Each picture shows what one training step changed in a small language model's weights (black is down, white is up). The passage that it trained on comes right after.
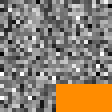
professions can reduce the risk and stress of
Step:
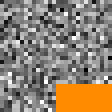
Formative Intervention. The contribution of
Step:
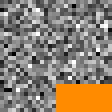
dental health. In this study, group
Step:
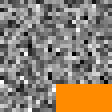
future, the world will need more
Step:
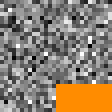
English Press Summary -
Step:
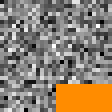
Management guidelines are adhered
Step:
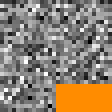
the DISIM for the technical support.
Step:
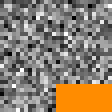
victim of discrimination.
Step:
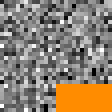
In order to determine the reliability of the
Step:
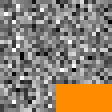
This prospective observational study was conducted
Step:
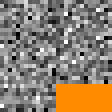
To study the effect of these two major variables
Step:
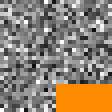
technique. The sample of the study
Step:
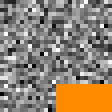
that the library plays a
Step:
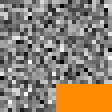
Gram's stain to carry out
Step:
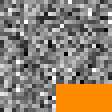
using SPSS 26 with
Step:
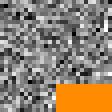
transport networks through eco-routing
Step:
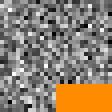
number of TAVR has been growing
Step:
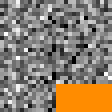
myth, one of the most famous
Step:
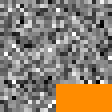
Surinov The economic essence of population
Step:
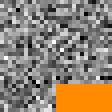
storage tank can facilitate the integration of
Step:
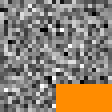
and magnesium stearate
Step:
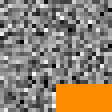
electorate, with the policy being determined
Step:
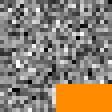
control This was the reference method and was done
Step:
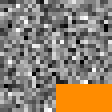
called. Initially, c was set
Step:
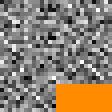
add calcium chloride
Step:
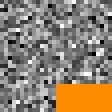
Catarina, especially considering that some
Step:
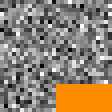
and HOD, Department of
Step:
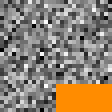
methodologies (flipped
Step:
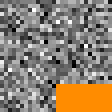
at the beginning of the training year;
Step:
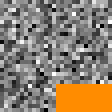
thermal barrier coatings and reduce
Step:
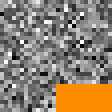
costs (EcoAustria,
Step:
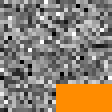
UE the freedom to initiate
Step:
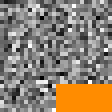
the figures, it is observed that the
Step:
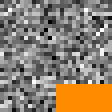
survey's reliability. The alpha value
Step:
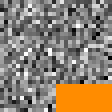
and tumors 2% (2).
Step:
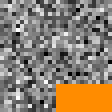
force-directed layout".
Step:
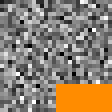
play is important in physical, mental and social
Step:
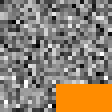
members may pay a subscription to
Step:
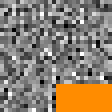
sheet will provide excellent contact with
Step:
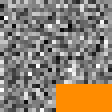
5 that when a preform was used rather
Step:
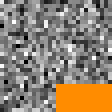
attempts to professionalize business
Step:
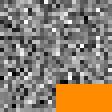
verb tense usage,
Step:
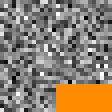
Thomas Merkle
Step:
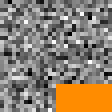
removal. Further, in this study,
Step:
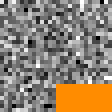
slogan 'Voters
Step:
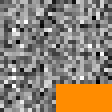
model coefficients can be learned
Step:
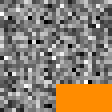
Legal Certainty,
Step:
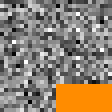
the Al-Qaeda
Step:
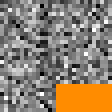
students' interest towards our traditional dances is
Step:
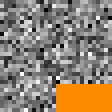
what are potential solutions? - P:
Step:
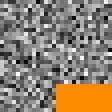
position of the physical-technical theory
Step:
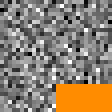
fatal diseases, where no other
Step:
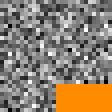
by fracture, bleeding
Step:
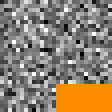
indices (AQI). Among
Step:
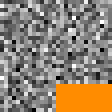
a glass fibre polymer
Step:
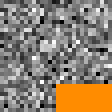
of competent jurisdiction.
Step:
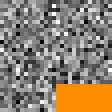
samples, ANOVA and DOE
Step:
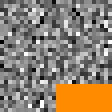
of 1.778 indicates the absence
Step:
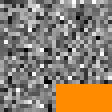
the contrasting habitat preferences
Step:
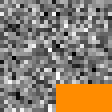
at 0.682, followed by
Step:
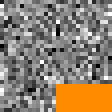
SPA components: (a) inner
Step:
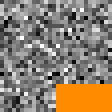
Segment-Level Scores
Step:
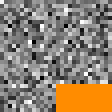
following Dworken and Foster
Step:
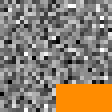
was selected as a criterion parameter for
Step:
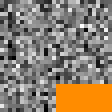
get children educated are made within the
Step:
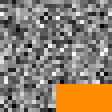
Extract, Transform, and
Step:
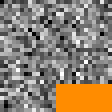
reads to a lambda genome
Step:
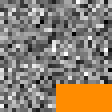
of antibiotic and only 5% of
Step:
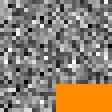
2.5. Antibacterial
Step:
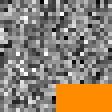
used safely instead of
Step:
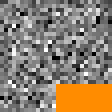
of Alaska Anchorage University of
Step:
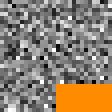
etilgan yagona
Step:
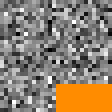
stages: pre-industrial,
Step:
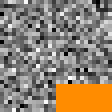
always some health-related risk factors associated with
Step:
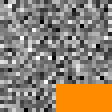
normal pregnant women were
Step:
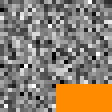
and c) d) explain the relation between
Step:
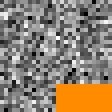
Statement of ethical approval
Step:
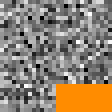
Condition Data from interface circuit
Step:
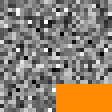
online. This was what modernism
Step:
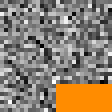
to the terminal state of 305 an
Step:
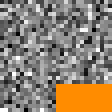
any field, including in education, for the
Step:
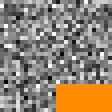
α -synuclein,
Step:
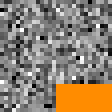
mental health while the individual tries to reach
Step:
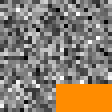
Museum and the exhibits of the
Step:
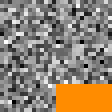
flow analysis and life cycle assessment. The proposed
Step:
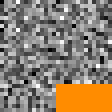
efficiency. The paper clears the tail
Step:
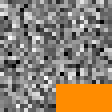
indices. Ecuador
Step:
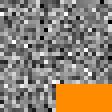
to the exams for duration of 24
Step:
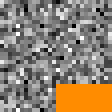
ANIMAL RESEARCH
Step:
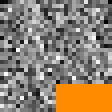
organizational improvements, build passion in
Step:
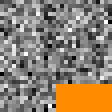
experimental approach aims to clarify the following
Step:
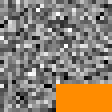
Effect of Leadership
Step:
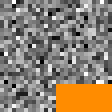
(Mehraj *et
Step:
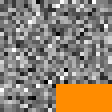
other influencing factors such as institutional
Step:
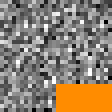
amounted to IDR 75
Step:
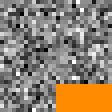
lowest permeability value was recorded at
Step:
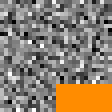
Is a Disease Marker in
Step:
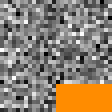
configurations were tested to achieve an
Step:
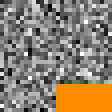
implies that supervisory strategies are
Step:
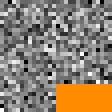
patients having anterior bony
